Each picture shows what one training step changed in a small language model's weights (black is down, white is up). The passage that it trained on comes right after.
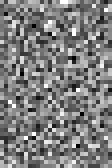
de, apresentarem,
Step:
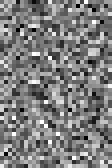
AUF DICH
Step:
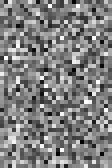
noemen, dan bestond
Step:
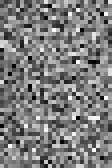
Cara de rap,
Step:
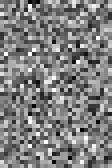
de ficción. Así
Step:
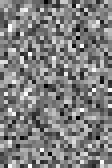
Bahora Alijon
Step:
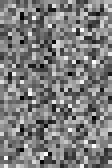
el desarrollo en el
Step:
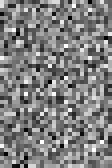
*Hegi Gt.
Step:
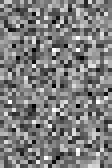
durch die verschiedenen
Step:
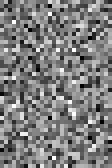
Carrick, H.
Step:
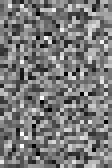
topgan Buxoro,
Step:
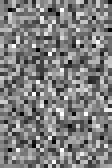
se interessando mais pelas
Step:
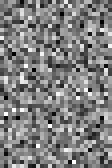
качестве агентов
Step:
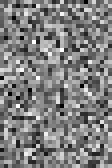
reaproveitada no
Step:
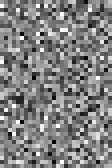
turlari, so'z
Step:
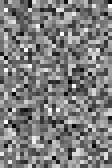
развития; -
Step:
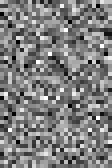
мен пәнге
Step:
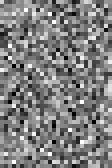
Catinca, fiica
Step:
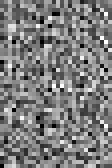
tushgan, tim
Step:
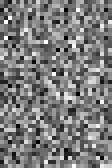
дослідження та
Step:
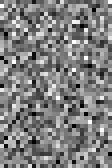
Natural history
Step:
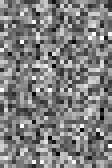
بین امام
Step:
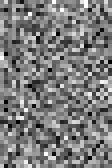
do acervo do Museu
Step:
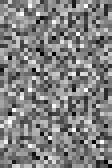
que les politiques de
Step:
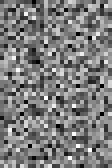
em São Paulo,
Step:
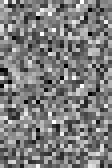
lucidum* und
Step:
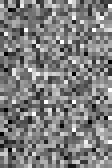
2017 foi o primeiro
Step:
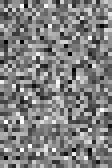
economiche della
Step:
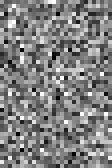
межі залучення
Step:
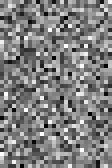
Konzept hat sich
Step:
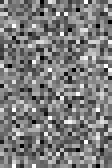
виды работ: -
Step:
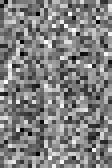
grande ameaça
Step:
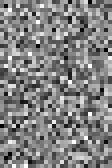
diterapkan untuk
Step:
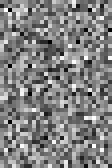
não é regra e não pode
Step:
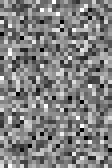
and neuroscience*,
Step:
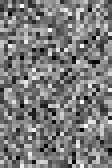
El choque de culturas con
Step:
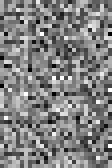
на национальной
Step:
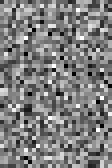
het optreden van den
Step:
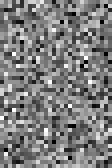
суд томонидан
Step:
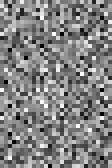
tarzda davom etadi.
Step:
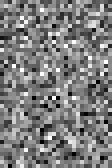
для выращивания в
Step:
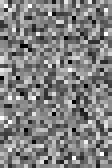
muddati keyingi
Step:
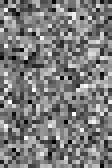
завданнями; -
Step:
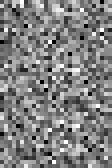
qiladi va h.k.
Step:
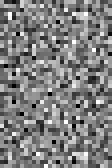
die vorliegende
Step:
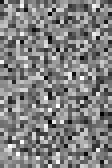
coyuntural de
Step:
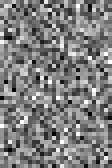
É essencial
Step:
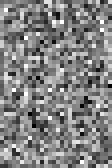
Qualitative study on
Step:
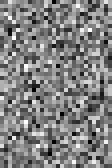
Lekin nazariy
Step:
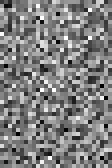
mavzulardan biri
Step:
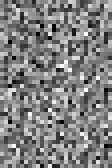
que su área de
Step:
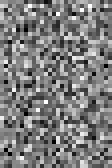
of using manual and
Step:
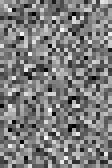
olib borilishi
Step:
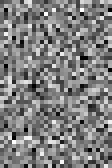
Pengembangan produk
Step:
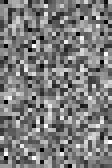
anfípodos e
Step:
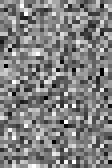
kasbiy komponentlik
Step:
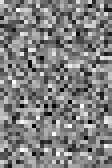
её новые
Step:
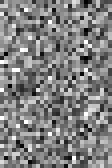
careers centers on
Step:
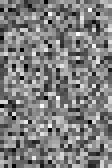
exclusiva. -
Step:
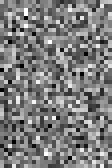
como foco principal os
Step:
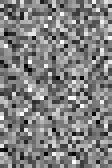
barglari va gullari
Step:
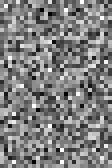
станції з наукової
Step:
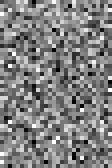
Tojiklarning milliy
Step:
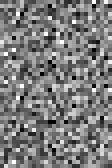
embargo, el
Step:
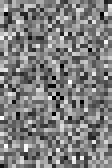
research findings
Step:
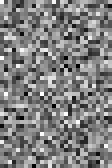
ва ўз бизнес
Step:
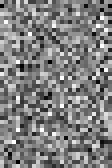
pericial inicia con el
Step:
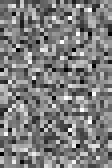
de las Ciencias Naturales
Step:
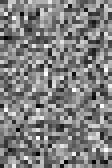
madaniyat, texnika
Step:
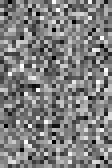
treinamento técnico.
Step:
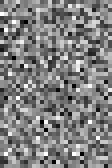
Thompson, secondo
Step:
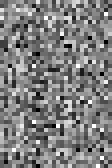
não é um resíduo do
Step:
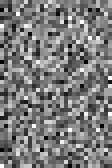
pela própria
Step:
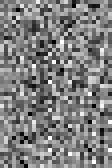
é determinante. A
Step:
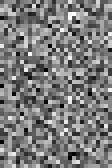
olib borgan
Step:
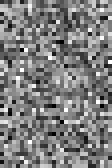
насамперед у
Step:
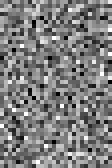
Три единицы
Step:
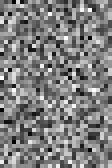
es uno de los elementos
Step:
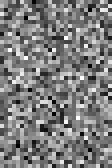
* Déjà près
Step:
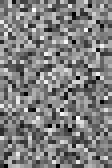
va sintaksemalarga
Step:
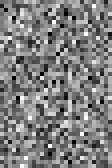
"La transversalité dans les
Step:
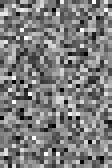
Copyright (C)
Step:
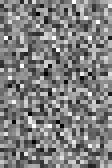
propos de cette fiche
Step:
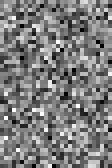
хос талаблар
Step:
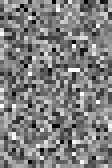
and stabilization of the
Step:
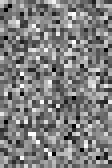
и реаниматол.
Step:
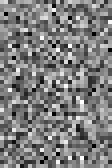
los conjuntos del
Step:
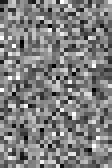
tocan haré son, y
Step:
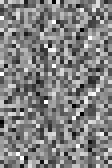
Resumen 03
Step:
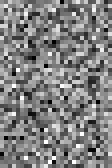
Redeker, & L.
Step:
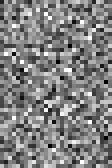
ehtiyojga ega
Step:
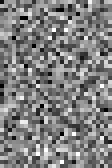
khu vực
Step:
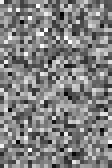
ряд временных
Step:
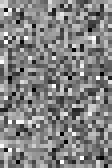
Bugungi kunda
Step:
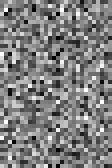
hamda parametr
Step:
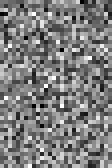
sejam incluídos
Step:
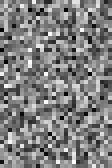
și inovare Programe
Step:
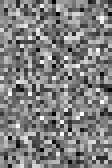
с последовательными
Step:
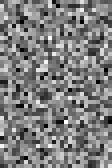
har tomonlama
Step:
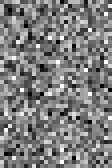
game airs.
